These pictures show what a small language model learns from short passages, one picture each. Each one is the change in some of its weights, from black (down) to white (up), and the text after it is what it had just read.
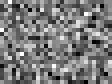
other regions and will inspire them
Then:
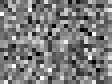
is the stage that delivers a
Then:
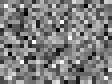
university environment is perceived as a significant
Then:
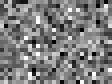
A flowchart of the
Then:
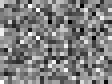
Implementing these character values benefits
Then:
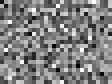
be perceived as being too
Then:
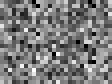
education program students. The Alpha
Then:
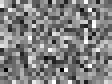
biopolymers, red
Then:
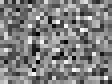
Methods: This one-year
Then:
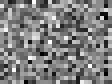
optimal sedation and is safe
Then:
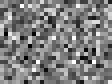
elevation η demonstrate that
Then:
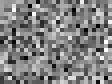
of Reynolds number at
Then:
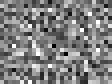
above. 5% patients also developed both
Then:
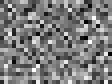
(1980). The role of the
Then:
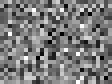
have no conflicts of interest associated with
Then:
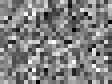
to surface treat carbon fibers.
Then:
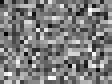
- The Rasayana
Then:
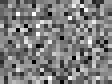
This similarity is related to almost
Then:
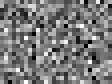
approval and consent to participate
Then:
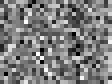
highlights the potential of
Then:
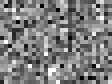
Groups 2 and 3 differed
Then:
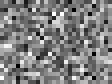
3: X-ray examination of
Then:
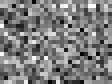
teacher activities is very important in determining
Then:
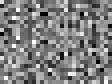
Research Institute (IIIA),
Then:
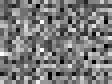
FIGURE 13.
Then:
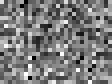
high density lipoproteins
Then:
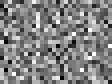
A. LAPWORTH
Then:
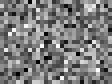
fluency, word recognition,
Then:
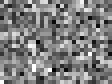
upstream flanking regions of
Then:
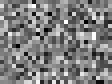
after the exhibition opened,
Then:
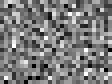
CO_2 rain out to the
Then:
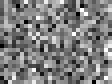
les interactions sociales ont
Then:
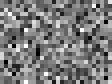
49 Normal appearing plain
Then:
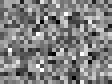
center of the module. In
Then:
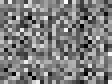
TOTAL 12 Q2 Which
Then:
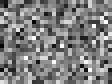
margin of head when fully
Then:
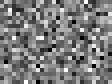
and savings. Thus, financial
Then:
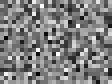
oxo form instead of the
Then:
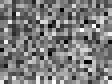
according to 3 from the set of
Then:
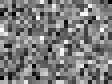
of natural drawback in requirements
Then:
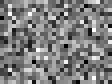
Negi Lahul and
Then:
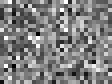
their decisions. Hoenig and
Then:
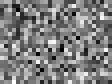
the key parameters affecting the response of
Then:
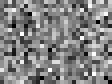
2021. *More on Fair
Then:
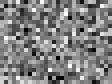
clinic with a diagnosis of
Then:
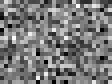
knowledge, are directed as a form
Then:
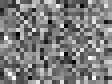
System has the capability to manage
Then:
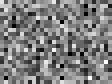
Admiralty Research
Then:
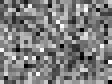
a local-based emergency mental
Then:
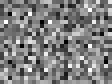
bribes leads to a lower level
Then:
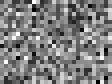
the activation energy. R is the
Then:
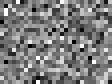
increasing. - Demographic indicators and
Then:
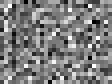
from October 2022 to
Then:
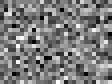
investigated OD, purpose,
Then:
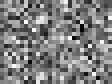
(PC) unit is integrated with a
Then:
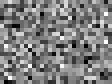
protected by security staff.
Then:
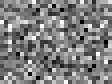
medidas para prevenir
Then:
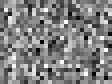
held at night after a day
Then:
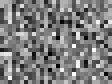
but in other countries across the
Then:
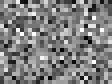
image contents at the semantic level
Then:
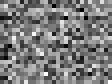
software. One prominent example is
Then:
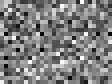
data-driven model
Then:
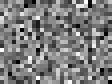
slag as a soil binder
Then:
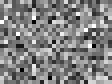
140 MHz. The reduced
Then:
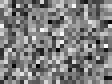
management at all levels and functions of the
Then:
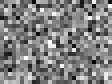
major areas of the project: -
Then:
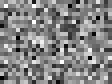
main factor in running and
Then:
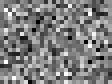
programs have received enthusiastic
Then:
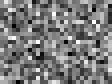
employers expectations towards employees
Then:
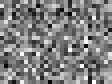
of the Main variables used to evaluate
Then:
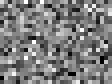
lively reactions,
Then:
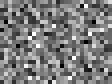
they have had a chance to establish
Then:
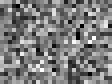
the vehicles. Speed can be
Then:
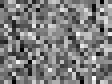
Syed Siraj
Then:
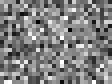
banks in kenya
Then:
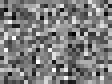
review and affirm the strategy
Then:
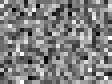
of different types like text files,
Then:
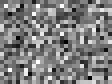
organization. Nodes represent the DE
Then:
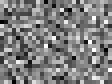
nigrae* and
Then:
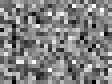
Radio Faro 50,
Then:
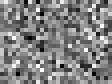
and evaporation rate.
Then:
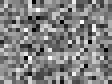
= Threshold Cycle;
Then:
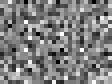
Asia were Sitorabonu
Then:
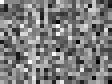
shown surface aspects of carbon steel
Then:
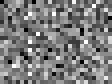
recommended among others that nurses
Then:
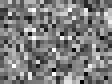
wrinkling or folds along
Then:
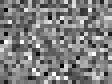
fissure-in- ano
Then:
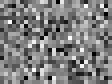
at a different frequency, the
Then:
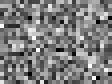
instrument in detecting limited
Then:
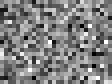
marked improvement was seen immediately
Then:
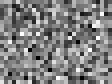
the pre-colonial period
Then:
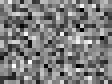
medical image registration is a
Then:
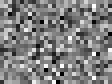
table 1. Butterfly
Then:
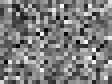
the causes, recognizing the
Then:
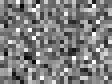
violence and that it needs to
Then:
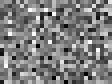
indigenous knowledge systems that have
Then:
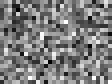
the hook. The set
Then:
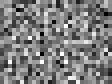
with parasites in Amedi
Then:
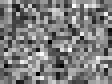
the status of stroke attack
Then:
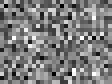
are no clear or widely
